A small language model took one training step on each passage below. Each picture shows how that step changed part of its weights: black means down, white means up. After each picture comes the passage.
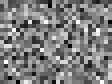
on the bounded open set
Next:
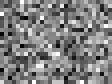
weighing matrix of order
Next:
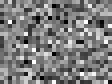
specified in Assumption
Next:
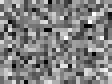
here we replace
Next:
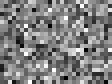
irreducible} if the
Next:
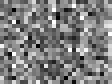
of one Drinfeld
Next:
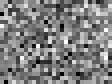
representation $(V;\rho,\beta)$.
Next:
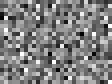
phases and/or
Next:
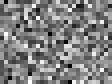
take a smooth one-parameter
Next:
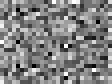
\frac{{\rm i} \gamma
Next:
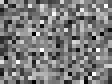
the discrete topology induced by
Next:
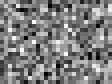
covariance, so in
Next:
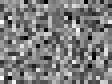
\cdots, N\}$ the set of
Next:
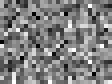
McDuff, D.
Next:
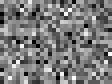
purposes to compute the
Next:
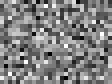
\longrightarrow L$ is given by
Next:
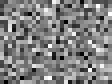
the bound follows if $K$ is
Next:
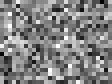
$x_i$ to the class
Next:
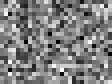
is positive and as small as 1,
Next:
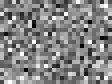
any failed attempts
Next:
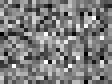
is not an easy
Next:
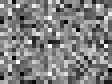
the Euclidean
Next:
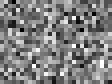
Banach algebra with unit
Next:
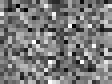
Thomason's theorem was
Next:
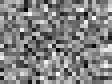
Hence, $G_t$ is
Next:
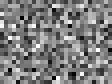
and also in his joint paper
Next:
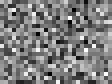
The complex $N$-sphere
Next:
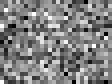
should be placed at the
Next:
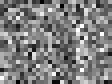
of topological spaces. For this
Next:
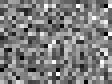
the FIC is true
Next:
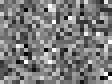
the Kottman constant was
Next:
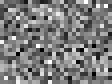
of lower concentration
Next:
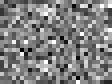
with respect to $w$ is a
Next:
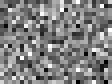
that $\Lambda_x$ is a
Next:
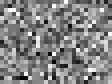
corresponding pseudo-boundary
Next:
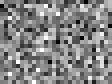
is arbitrary, we must
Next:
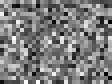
easy to find that
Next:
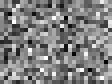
The graph formed from
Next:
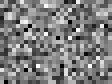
{\it annihilator}
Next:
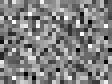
particle allocation can be
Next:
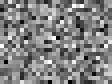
$K_S$, follows from the
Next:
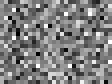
the oscillator
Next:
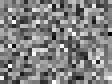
sense of distributions. This equation
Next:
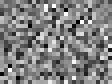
this is a technical
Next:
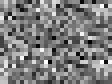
is a triangle in
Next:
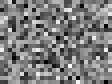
torus $T$ and
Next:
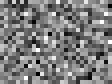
avoid this problem within
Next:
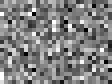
C}^{\fdim \times
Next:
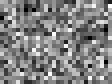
\cite{BZ}), we
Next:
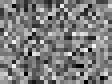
In order to speed up
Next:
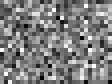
equivalence relation on ${\rm
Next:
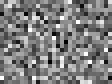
via convolution we construct a
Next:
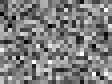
fields. The resulting
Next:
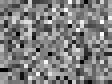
{\rm (i)} There exists
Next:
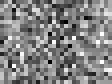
lemma} and has been an
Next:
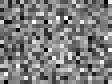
= b \end{array}
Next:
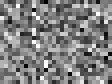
consequently, in the
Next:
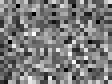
study Howison and
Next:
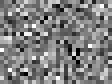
is the largest canonical
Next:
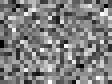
a Novikov algebra.
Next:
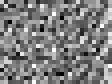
the ratio of these two
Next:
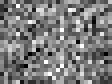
functions, but do not generate a
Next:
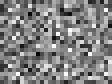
by $\bar{X}$ and
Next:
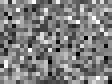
initially proposed in a
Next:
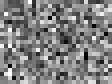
integer $n\geq1$.
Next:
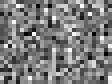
The other topic dealt with
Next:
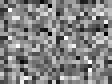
at $0$, and let
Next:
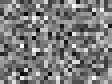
up this process until we have
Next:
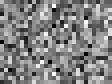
strong form of this is
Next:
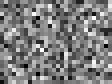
We consider infinite product representation for
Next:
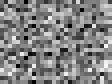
$G$ equivariant
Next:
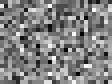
Lie group over $\qp$, then
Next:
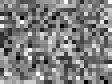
class $C^{2,\alpha
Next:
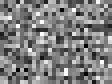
arbitrary subspace of
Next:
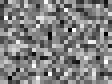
in the language of the
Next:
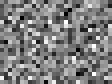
= 2.$ Assume first that
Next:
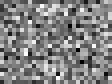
integers $(m,n)$ with
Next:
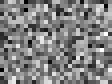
action, the natural space for
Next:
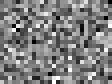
any linear yield curve model which satisfies
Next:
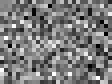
illustrates the
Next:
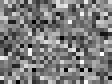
proof easily. {\bf Lemma
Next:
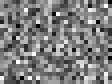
Fibonacci numbers.
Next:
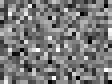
(see \cite[Example
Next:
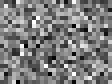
and dark shading
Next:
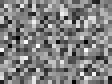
For a holonomy
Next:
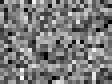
variety of lines of
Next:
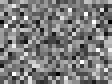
life. However, these
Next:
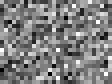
one obtains $$ \alpha =
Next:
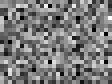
{\cal E}_{\Sigma}$ such that
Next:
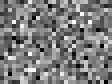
of biology, neurons
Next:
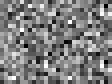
he first deals with the
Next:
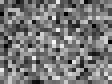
now been generalised to all
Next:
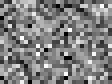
is not very interesting for
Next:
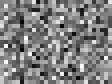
\end{equation*} A
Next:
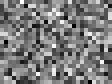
suppose that it is no more than
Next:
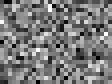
fine moduli space of
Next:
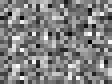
replaced with the
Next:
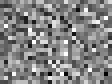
letters $a_i$.
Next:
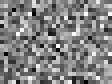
much more flexibility
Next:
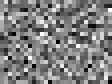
almost every graph is
